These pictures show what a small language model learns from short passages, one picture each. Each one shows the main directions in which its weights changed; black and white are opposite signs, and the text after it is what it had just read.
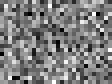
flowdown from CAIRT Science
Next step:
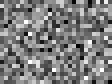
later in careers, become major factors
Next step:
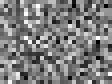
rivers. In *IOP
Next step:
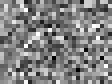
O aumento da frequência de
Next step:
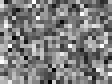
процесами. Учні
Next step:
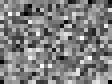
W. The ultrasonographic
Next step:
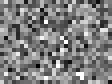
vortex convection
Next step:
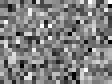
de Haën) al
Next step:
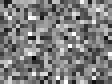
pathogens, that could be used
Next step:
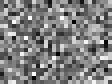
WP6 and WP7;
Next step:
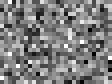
microbial synergy,
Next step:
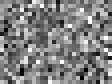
encomendada pela British
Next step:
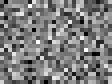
vujudga keladi.
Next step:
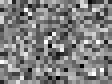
Density [8] and
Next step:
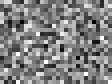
preparation or in support of this
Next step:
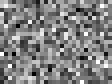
quality of the products on a regular basis
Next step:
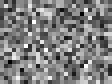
Ecart réduit correspondant
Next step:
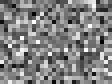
applicability in the modern era.
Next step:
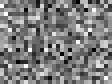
and Herzegovina
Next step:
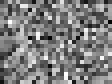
mismo debe participar
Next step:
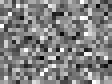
a single radial nematic
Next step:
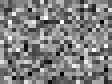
on law. To mislead the
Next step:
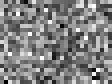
2021). Neurodegenerative
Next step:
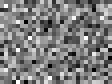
most frequently utilised.
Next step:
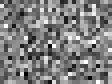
de Likert vía online.
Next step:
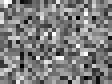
that the reaction mechanism of the
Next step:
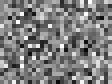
introduce the application of the
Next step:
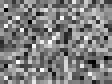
Profit Organisations in
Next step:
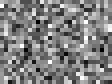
обеспечения структурной и
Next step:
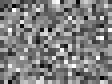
в собі комплексний
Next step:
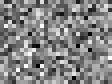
Са и Вит Д в
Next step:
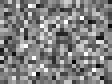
modelo biopsicosocial,
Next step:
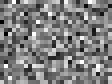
and/or controlled by
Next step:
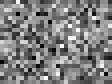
favours *k^h*
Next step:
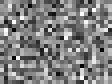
and formed (bottom)
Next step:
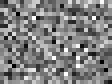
the significant comparison of overall emotional
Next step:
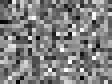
(WUPR), which in
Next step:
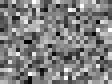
contribute to the difficulties in
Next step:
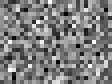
tillar fakul'teti
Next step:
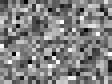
Ciencias de la Educación mención
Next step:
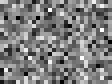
**Limit of quantitation:**
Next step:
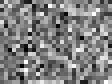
of political utopias. In order
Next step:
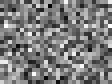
powder to Mr.
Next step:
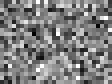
effective dose found 0.28
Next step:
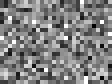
to find out the reasons and
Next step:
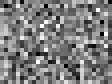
fazer a relação entre elas.
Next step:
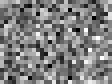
bustling ancient Chinese
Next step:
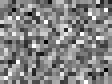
Україні» // Відомості
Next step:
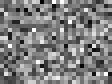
version of the DMP – created for
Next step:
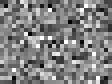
کنندگان استفاده
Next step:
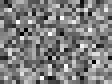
the degree of unsaturation because
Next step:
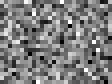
55 model_item =
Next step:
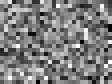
16 years in formal education while
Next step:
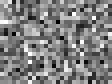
variables, which features of schools, whether
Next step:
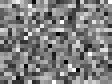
kunlar” kabi
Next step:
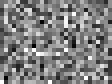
cancer-related treatments like
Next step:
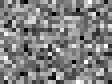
place for religious idealism, and
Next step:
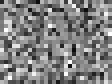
willingness to cross cultural boundaries
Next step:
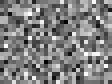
ans d'histoire de la
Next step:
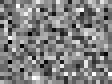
emocionais sejam
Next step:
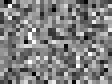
that are related to a specific set of
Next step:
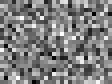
fictitious road network may
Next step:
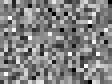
organizmining shu sifatlarini
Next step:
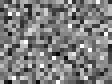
birinchi o‘rinda
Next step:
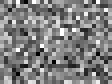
refining their instrumental technique. When
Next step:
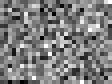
que preside directamente el
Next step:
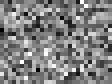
вопроса наиболее
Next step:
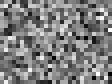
classroom have improved team performance.
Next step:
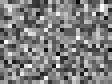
Europe How well one's own system of
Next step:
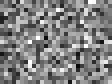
workability and setting of
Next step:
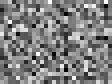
From Figure 5(a) we
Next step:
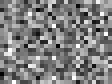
Classification and Management*.
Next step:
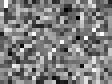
the end of the project.
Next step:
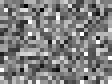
layouts and new proposals,
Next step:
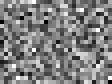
De duur van de partner-
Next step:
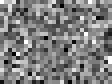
the primary intended source of data -
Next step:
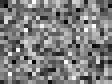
the error is very small at each learning
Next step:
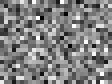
cover the entire product’s
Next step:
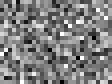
Irkinova Iroda
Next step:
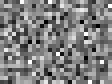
has been evaluated on smaller data
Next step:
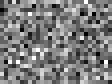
*Ten questions concerning
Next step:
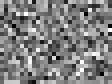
va So‘g‘d
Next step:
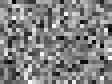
des biens non échangeables
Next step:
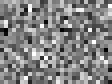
a constraint is a systematic
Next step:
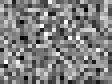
undergoing trial of labour
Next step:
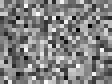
de edificios en otros
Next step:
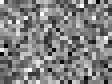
Kristus hadir pada
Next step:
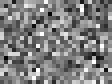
O. Rofiu; project
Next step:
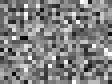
of God. If this is true
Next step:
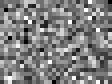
(Social Communication
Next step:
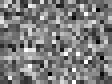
reasons, have appeared during the
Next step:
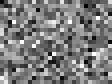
random forest classifier
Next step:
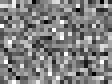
чем чаще подростки
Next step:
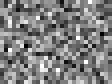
the requirement of typicality of
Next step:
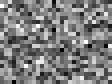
7,8 MW for
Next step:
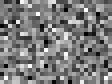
chart recorder was used with
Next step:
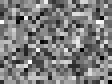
Neste contexto, são necessárias
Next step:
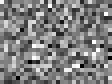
ключевую роль в
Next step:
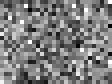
terror, que se concebe como
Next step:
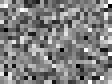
of low molecular substances with polymer
